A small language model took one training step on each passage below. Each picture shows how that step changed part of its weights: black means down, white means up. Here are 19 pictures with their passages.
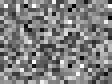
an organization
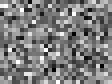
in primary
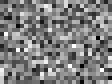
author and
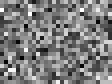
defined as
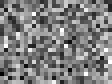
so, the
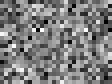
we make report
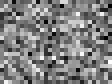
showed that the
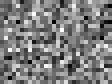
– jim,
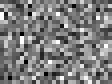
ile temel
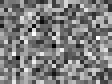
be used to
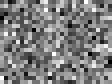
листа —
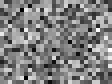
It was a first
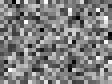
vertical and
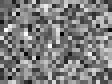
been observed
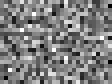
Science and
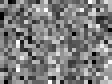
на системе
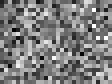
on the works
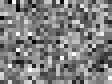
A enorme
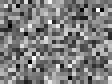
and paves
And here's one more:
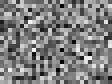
tags should
